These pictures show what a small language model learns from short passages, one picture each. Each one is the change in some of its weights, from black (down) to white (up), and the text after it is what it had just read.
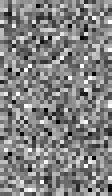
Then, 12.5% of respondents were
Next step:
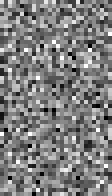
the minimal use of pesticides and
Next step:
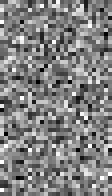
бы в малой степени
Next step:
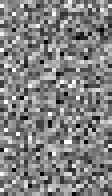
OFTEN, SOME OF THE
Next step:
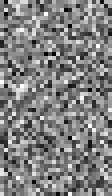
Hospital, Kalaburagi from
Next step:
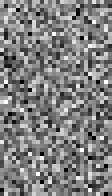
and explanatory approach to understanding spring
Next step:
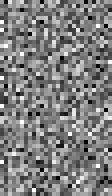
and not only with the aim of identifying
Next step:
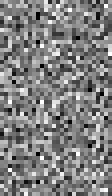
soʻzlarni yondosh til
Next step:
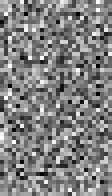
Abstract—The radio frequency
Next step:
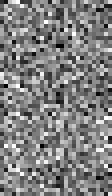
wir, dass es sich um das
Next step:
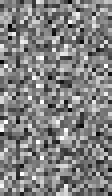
Бундан кўриниб
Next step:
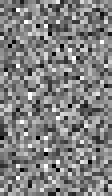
str.*) *malgache*
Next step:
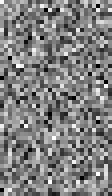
that a person's path in life is determined
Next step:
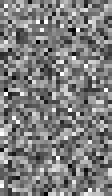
de Cartagena sobre seguridad
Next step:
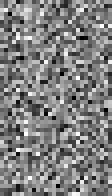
The lowest pH showed by SLF sample
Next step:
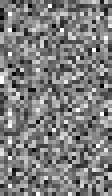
A., Picariello, F.,
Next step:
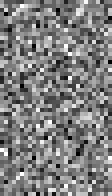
sınırlı olmadığı
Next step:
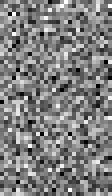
una empresa con sede en
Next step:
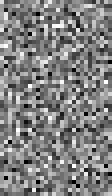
and communication technologies in the teaching learning process.
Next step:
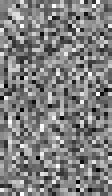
surface, are one of the reason to be
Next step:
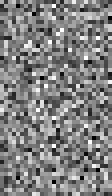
eroded and it impinges on
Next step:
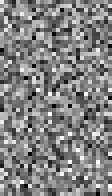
в ходе ревитализации
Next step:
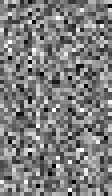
that of gliclazide SR
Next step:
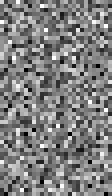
reflected in the quantitative assessment of the
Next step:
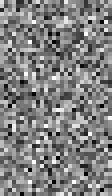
niños menores de 5 años corren
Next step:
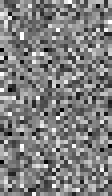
was 42°C. The output voltage
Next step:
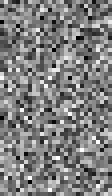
by electro chemiluminescence and
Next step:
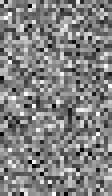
and Jackson (2009), work safety
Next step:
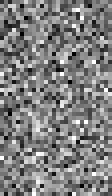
Burxoniddin Marg'ioniyning
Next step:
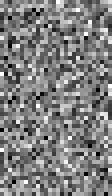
dana jumıs organı
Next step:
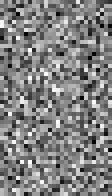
Reyes! venid al
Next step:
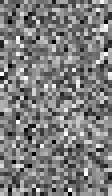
the process of laser vacuum
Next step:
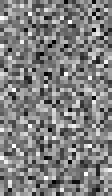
tashuvchisiga aylantirish,
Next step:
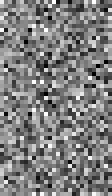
by the adverse effects of ICT in
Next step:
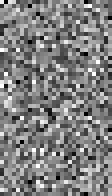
for L_s and W_s respectively
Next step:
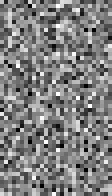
parents and child that may exist in the
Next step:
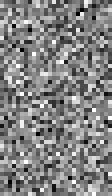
2: Cort, John
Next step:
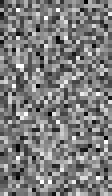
word is a verb and the third word
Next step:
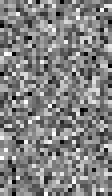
Issue of Determining the
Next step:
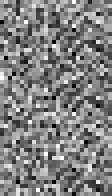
com menor foco em
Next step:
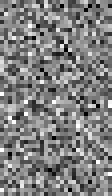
препринтов [30].
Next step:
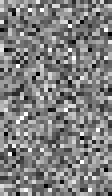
a = angka konstan dari
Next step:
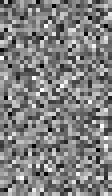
underestimation is expected in any
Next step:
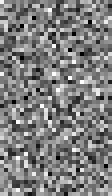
dalla riflessione
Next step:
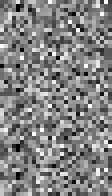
analysis was sequenced as a potential
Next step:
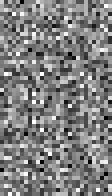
orqali odatda aniq geografik
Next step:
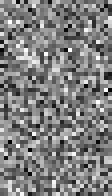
workplace ostracism and its
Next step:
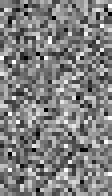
expertos a la hora de
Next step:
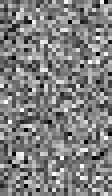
and averages them across iterations
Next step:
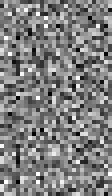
The developed *morphology*
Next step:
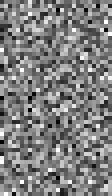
⁶⁹ Nicholas
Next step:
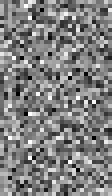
Specifically, a number of quantitative user
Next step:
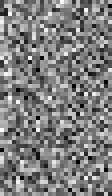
the aerospace and defence
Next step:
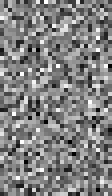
reliable electricity access. These areas
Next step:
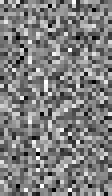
an object of intellectual
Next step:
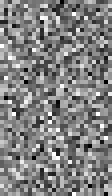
initiation of reproductive phase marked
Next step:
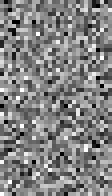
1: Material properties Properties
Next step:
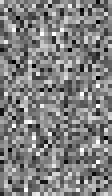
occurring temperature (200–300
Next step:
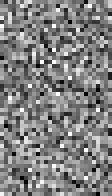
для представления математической информации
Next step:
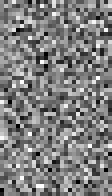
T₁ (Onset of
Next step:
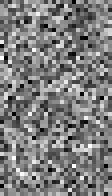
for establishing contacts and gaining knowledge
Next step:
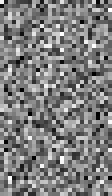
try to have a general idea of what
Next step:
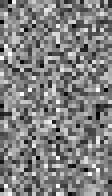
water. Narrow roads,
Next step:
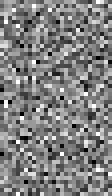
multi-loop target angle coordinate
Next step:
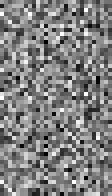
между мужчинами и
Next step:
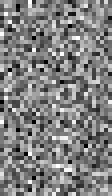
Электрон шаклдаги
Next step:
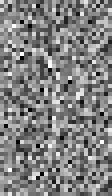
38%. Patients of the control
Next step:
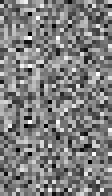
sulphosalicylic acid,
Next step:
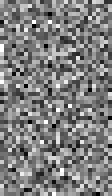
His research interests involve Computational
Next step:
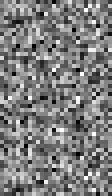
участках участков с
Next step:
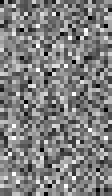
applied for mapping. Afterwards,
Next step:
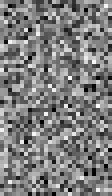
more proximal or axial movements
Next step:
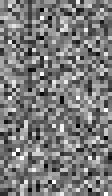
scenarios due to low capacity factor. The
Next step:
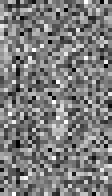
study on 104 HCV patients and
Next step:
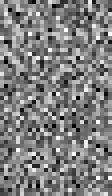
feel free to send different people.
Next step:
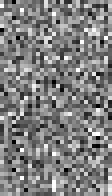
international standard. [3,5] This
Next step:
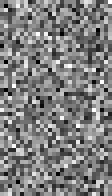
aktiv moddalar tarkibi
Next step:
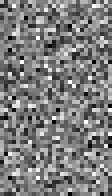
efir moyining sifati esa sal
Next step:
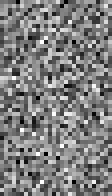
“Conclusões Atualizadas”.
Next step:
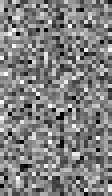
and we illustrate their performance with an example
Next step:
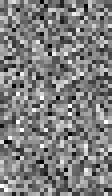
United States in 1978.
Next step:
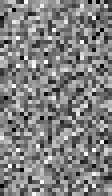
Zoom App, 19%
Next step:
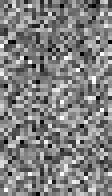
se enquadraram aos critérios
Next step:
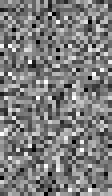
da Rege Goiana demonstra que
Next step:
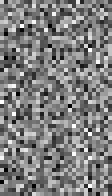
of this study is to evaluate the
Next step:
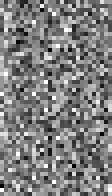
specific objectives of the WFD – such
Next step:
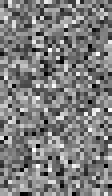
fully integrate simulation-based learning into
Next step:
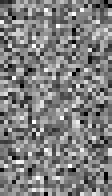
qaysiki apparatni
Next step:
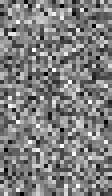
protection to them. Chakki,
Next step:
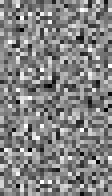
[Online]. Available:
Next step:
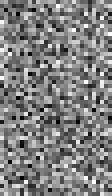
trasmettendo alla BS
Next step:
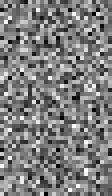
gerais e estatísticos de
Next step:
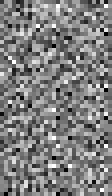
yozishimiz mumkin.
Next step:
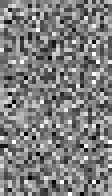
melibatkan penulisan
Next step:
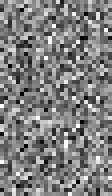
until failure in a calibrated
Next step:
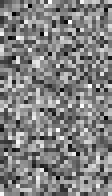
Strand, Magdalena
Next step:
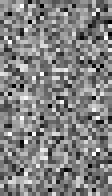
є формування компонентів
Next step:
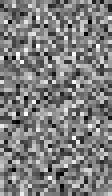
pendenza e l'uso del
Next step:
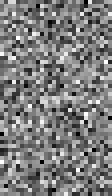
Bureau of Alcohol,
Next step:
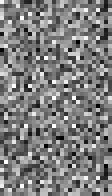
reliable and comparable data. -
